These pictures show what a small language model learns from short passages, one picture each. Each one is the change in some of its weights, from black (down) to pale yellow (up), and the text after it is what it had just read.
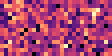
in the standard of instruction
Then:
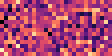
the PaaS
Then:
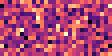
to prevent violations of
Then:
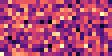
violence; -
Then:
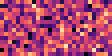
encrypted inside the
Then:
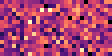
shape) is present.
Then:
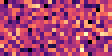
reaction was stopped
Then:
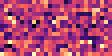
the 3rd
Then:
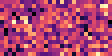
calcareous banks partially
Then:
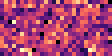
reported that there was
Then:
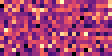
of selected colliding beam
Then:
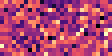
energy-related products.
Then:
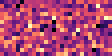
much of their time is
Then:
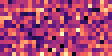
the process of skin
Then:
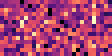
selects node with higher
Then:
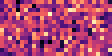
they establish and maintain a
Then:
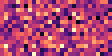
"On Plato's
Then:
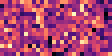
to evaluate the consistency and
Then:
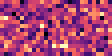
monitoring queries in the
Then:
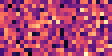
decision of the State
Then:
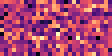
of the Sterile
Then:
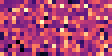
skills adopted for secondary school
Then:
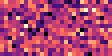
development practices in Ghana
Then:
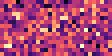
enhanced the shelf
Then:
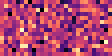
distress was defined as
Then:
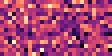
DDW is a
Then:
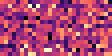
alkaloids by
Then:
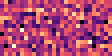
the teacher; -
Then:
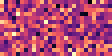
and speaking, which
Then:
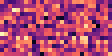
knowledge and skills on the
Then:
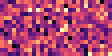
its application in medical
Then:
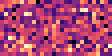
design choices and technical
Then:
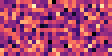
μb . The
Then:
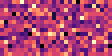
(Figure 5).
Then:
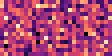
authors report good internal consistency
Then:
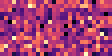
social activities that can be
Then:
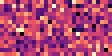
3 which indicates the four
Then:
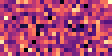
two children with an
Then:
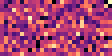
employee engagement. When employees
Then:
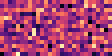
the same outputs,
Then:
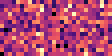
was limited to the perceptions
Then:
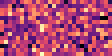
classical guitar.
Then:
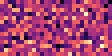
user needs to choose the
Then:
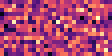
covariate in
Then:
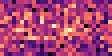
Kishi and
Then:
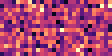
was over, their lipid
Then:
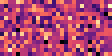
obtained by Atomic
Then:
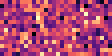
to analyze the legal consequences
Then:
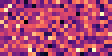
baseline PI. Group
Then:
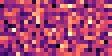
with other medications,
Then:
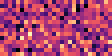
is an attempt to analyses
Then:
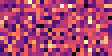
multiple SDN domains,
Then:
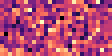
teachers need to consider which
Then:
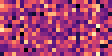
match was a major cultural
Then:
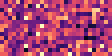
the event). As part
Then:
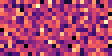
paper presents dynamic programming based
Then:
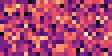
of B_s and
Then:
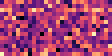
it also gives a good
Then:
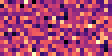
tool, the project has
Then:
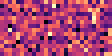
to sections 7.2
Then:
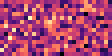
kernel function
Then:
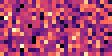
can be expressed by the
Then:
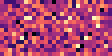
Such compensation allows to
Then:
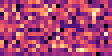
in popular generic
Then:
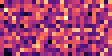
or the use of previously
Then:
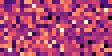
main modules. The first
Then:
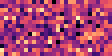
still amplified by a
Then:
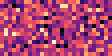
quick drying of the
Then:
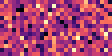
can be achieved to
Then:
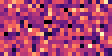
students, heads of
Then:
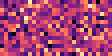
low micromolar concentrations
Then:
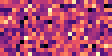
currents, temperatures,
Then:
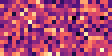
pooling layers play
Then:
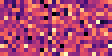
sequence number and n is
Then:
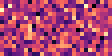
is the seventh
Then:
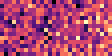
that have ratified
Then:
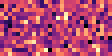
are compared to the
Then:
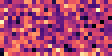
crown of an
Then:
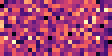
systems. II.
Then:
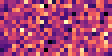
findings indicate a positive correlation
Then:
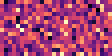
controlled experiments were used for
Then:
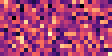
Aerial 26
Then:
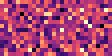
1.90 Production
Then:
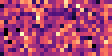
to carry out resolved
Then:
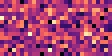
this guarantees that a
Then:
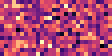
output a selection after one
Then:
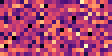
bio-based sectors
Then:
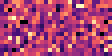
approach Ahmad
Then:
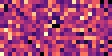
Fitted spline
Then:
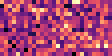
of four 15W UV
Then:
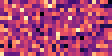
overcome and repel the
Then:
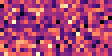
from one of his
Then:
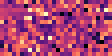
Administration. Available
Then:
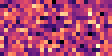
influenced by frequent blood
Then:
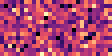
adaptation over static conservation,
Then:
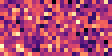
suitable crop for after
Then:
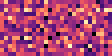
planning made. - the
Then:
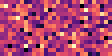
National Research Institute on
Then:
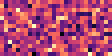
the project, as detailed
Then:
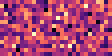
evaluated, and the results
